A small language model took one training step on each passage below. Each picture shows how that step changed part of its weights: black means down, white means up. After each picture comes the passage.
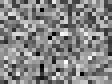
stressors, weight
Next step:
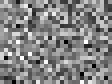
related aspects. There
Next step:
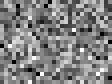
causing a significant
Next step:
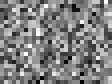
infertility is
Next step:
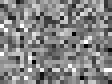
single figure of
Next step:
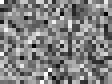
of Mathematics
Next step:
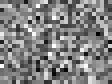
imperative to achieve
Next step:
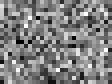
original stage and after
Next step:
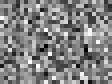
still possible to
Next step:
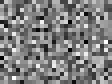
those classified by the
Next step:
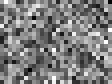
of Biological
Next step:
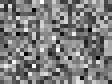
moderating role in
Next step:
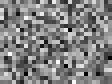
emerging from the
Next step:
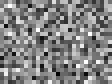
to developing the
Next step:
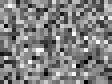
to bow to
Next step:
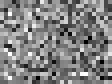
second layer. This
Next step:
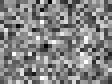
shape in response to
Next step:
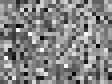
be concluded that online
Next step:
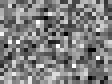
or Private
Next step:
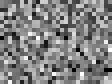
first is to determine
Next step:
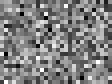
Patent protection is
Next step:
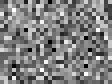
Seizures are
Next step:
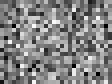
lower than that of
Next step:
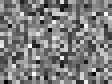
contrary is the
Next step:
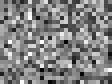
next communication.
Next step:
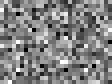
funding from both
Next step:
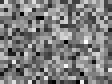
this evaluation we
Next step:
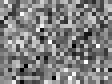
revealed that teacher
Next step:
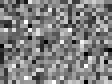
Hence Fig. 12
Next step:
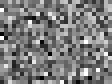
II – demographic
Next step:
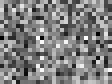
effectively using the
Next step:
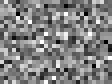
factors are used to
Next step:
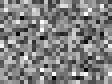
numbers) is described
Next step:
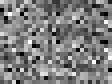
following the paths
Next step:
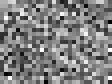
for Minotaur
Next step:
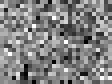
images. The two
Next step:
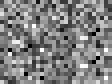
detection using several classification
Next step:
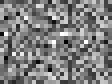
meetings in each of
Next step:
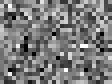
research. The research
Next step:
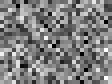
set the average was
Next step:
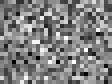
- f) More
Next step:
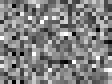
disruption of the
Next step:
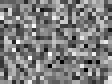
minimum of infrastructure,
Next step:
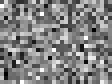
stated explicitly
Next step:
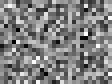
to investigate logistics
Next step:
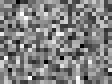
been really great
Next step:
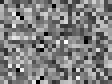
models are less
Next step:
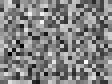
is necessary to use
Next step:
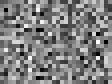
postulate its action
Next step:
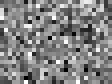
robots, differential
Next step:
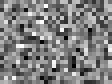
are then obtained by
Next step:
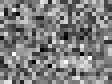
different materials, composites
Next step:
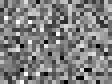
(the use of
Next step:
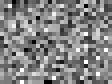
declares that he
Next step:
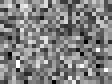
the curves from a
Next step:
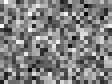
of the development of
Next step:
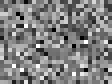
estimation, 1 g
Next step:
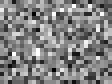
Department of Interdisciplinary
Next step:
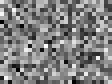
area of residence
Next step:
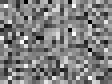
ps will be
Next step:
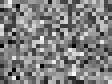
a number of technologies
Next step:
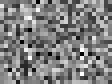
changing the possible sequences
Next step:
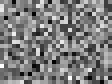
Ministry of National Education
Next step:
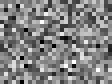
its net assets is
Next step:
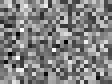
the project:
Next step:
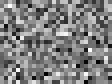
to playing
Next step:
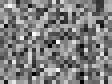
to confront
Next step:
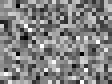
up the use of
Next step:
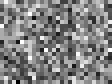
of the AED
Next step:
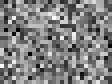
Database using
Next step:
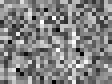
was reported in a
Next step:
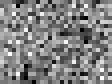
structures. The method
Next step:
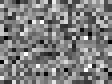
many studies in team
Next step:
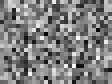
with the two
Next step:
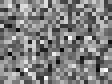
the Reproductive
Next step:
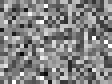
are widely recognized as
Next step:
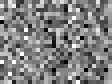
season in June and
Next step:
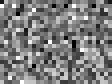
Various other important
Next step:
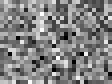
has been majorly
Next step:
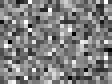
Fig. 9
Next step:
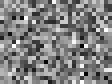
between the two exercise
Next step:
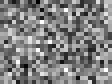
and starts the
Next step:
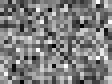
and Manning's
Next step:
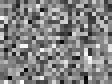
still hold their own
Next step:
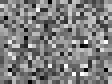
2. The original
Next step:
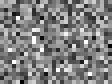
higher educational institutions made
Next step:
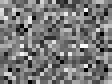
region. Material
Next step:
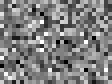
my career options are
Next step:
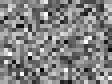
results. In
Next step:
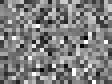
4 weeks post
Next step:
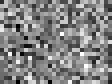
distance vector routing protocol
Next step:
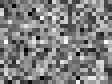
Character Creators through
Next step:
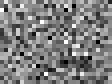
materials, at 10
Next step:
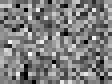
plan. The
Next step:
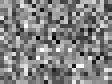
determined by the
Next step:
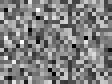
third molar
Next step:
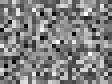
random numbers key,
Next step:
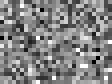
calculated using data obtained
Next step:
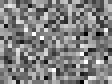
to calculate the
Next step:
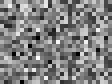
the idea of soft
